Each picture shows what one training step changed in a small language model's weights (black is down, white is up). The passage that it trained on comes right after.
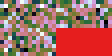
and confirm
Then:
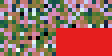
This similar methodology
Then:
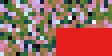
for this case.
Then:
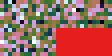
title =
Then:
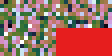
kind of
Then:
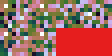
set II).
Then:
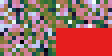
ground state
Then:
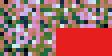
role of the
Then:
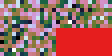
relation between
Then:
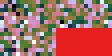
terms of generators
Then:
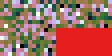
particles and its
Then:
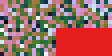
the bubble
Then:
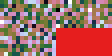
models, so
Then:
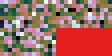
complex magic number
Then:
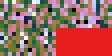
original 16
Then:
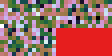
$\delta {\bf
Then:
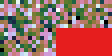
were proposed and
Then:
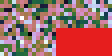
the numerical results
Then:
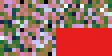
pairing can
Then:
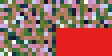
field dependence for
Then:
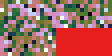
represents the
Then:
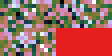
street by
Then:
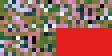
The model was
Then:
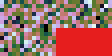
Phys. Rev.
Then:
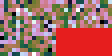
U images to
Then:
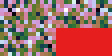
image are
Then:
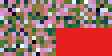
image. This
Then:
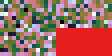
terms have at most
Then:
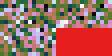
authors and
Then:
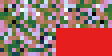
integrable and
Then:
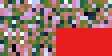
reproduce the
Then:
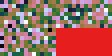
A further increase
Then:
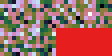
% paper
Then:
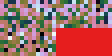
the algorithm,
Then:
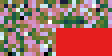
of page
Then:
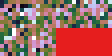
this work, we
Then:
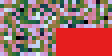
one such case
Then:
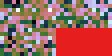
the panels.
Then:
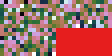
NS solutions
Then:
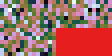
is much
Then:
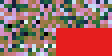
the known value
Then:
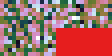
the transversal
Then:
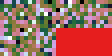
systems, each
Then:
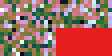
of state and the
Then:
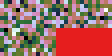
near the boundary between
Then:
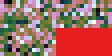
of the corresponding
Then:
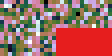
are colored
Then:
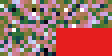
function of temperature.
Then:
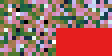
the power output
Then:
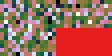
However, there are
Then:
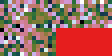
This behavior can
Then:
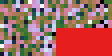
with the standard
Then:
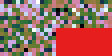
in the presence
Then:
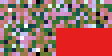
date. The
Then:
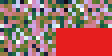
with the maps
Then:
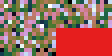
each matrix element
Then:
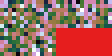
us now
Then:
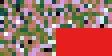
a porous
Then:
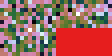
which reach the
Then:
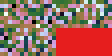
which includes the
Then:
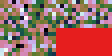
generate similar
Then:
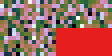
tree level,
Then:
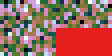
by the presence
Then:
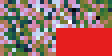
the ground state
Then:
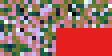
can always
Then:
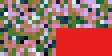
can match these
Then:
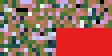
(their Figure
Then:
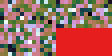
are observed using
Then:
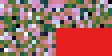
events in
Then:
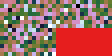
The spacing
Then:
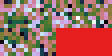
of approaches
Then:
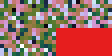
main text
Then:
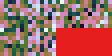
the model}
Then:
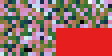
the presence of
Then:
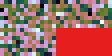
gap function should
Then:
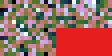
in hollow
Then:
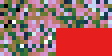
the calculation of
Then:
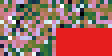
If R0
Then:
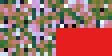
with the fact that
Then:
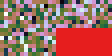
to calculate the
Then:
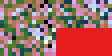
the standard
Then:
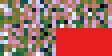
measurements results of the
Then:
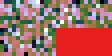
in connection with
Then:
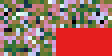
of a term that
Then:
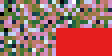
between the strain
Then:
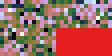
orbitals of
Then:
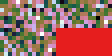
corresponds to
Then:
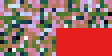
relation and
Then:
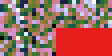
in the context
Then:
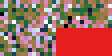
a remarkable
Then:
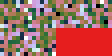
with charged
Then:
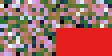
due to the
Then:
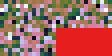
raw and
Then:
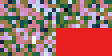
the incident
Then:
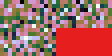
model to evaluate
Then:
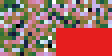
allows the
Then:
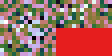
is given by a
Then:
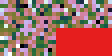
throughput and
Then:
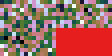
where $K
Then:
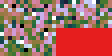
in other data
